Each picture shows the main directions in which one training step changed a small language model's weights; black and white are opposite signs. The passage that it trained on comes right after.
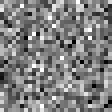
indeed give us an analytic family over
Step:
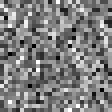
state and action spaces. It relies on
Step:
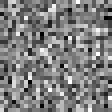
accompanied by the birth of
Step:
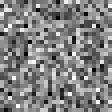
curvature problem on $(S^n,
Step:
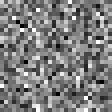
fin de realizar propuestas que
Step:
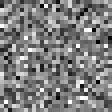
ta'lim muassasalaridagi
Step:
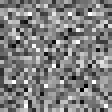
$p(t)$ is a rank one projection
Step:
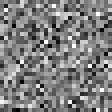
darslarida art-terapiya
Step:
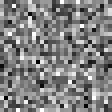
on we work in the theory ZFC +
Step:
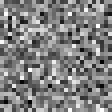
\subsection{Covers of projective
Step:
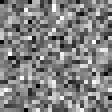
yet been proved. These speculations
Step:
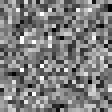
no cotidiano é de extrema
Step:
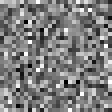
algebra while Condition (c) means that one
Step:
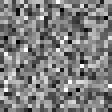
number of the matrix obtained) or a
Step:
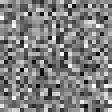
qilish va takomillashtirish,
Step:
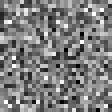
canto falado⁵.
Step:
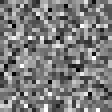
розпорядку, а
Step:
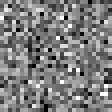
takomillashtirish o‘z
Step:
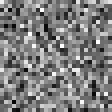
Acesso em: 01 dez.
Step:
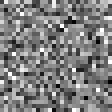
zero on $(w_{\omega_i}\otimes
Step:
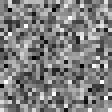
provide an affirmative
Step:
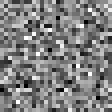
кўра: «حتى»
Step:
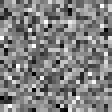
azıqlar. M.:
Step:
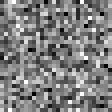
escape function for $p$. Here
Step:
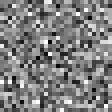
is a $C$-separated tree
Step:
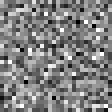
этом принадлежит
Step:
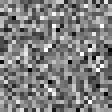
organizados pelo grupo nas
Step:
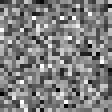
паводковых вод и их
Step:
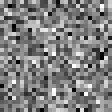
нормаси ва нутқ
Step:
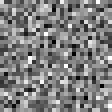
with an iteration of iterands
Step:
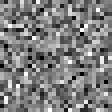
Por medio del diseño se
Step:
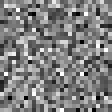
Every minimal field is algebraically closed.
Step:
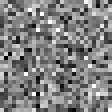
and this occurs if and only if its
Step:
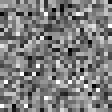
all simple $V$-modules are
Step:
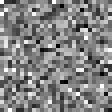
IETKF, all considered here. We
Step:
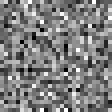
utrata praw miejskich
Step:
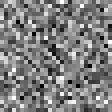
results holds if ``finitely many
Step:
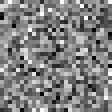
\cite{Schlosser2}, who
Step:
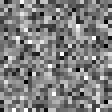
\in \lambda(V)$ may be
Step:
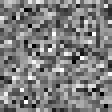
is non-planar, while the second
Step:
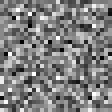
that $U^M_{\sigma\alpha}
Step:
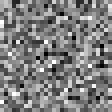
de inversión, considerando los
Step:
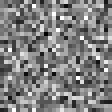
memanfaatkan berbagai
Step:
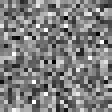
лекарственных веществ
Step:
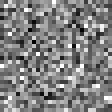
болезни, годы,
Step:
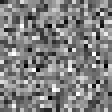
que las técnicas básicas del
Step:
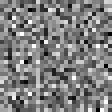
of (1)} The proof of (1)
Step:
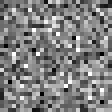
в соответствии с
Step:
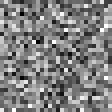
It remains to prove that $\{\a,
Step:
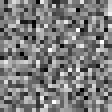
marta o‘tirib turish
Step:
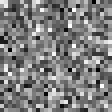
such as infinite multiplicities, even if
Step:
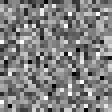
$A^\top$ denotes its transpose,
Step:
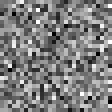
cómo plantear el punto
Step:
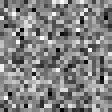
same fractional smoothness from the
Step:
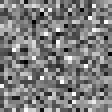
Sig. Motivasi_Belajar
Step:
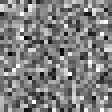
ordinales y nominales. La
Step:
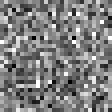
the fundamental class we have that \be
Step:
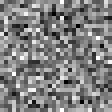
so we can now isotope
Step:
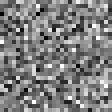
instaladas durante el Bronce
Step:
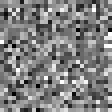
renormalised restriction of the
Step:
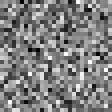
process with various effects on the mental
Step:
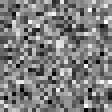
\no Let us assume, for example,
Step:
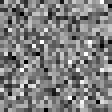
$y\in Y,$ choose a
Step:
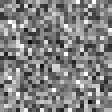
cone $\overline{NE}(X)$
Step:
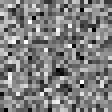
çalışmasıyla doğan
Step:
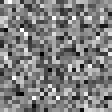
\nabla_y \chi_\S^k
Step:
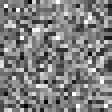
7. Кримінальний
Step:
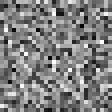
$H$. We assume that the reader is
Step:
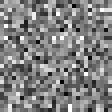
we compute the $2n$-th
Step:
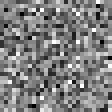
and $a_j$ complex,
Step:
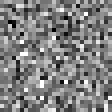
f$ is $\dib$-closed
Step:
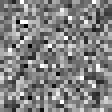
kerakli miqdordagi
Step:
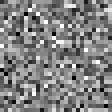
J.R. Bravo and S.
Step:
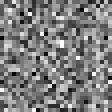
article provides information about the
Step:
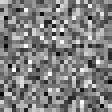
ravishda axborot
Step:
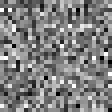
traz uma expectativa de construção
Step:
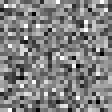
Бу эса гендер
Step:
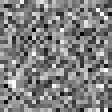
пригодных для основания,
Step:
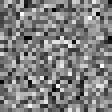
sido difícil, foi
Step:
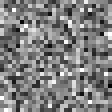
defined in several way. One such
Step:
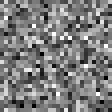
if $X$ is apolar to
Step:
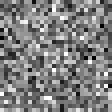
escribieron y tendremos
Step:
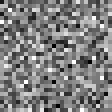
carácter incipiente de su
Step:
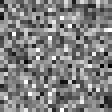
O‘zini anglash hamda
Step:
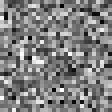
и инвестиции. – 2018.
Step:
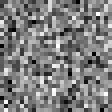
de nouvelles compétences pour
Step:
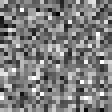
o'qitishning zamonaviy
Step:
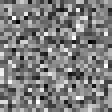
Elektron ta'lim kurslari
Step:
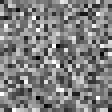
theorem. First, \begin{equation}
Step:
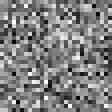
A. Termiz davlat
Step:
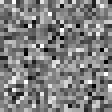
bo‘lgan kumush
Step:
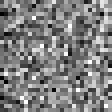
an $r$-blade. Let
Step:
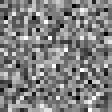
Kaletina L.G.
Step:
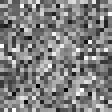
Batasan waktu bermain
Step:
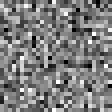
because they show that the preceding characterization
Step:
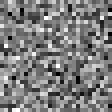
i finansów z dnia 13
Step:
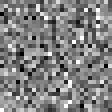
processo evidenciou como a
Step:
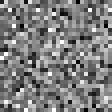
szocialista polgármester
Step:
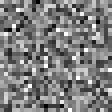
of the third order derivatives. As
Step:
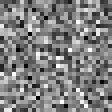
parties : - le contrôle de
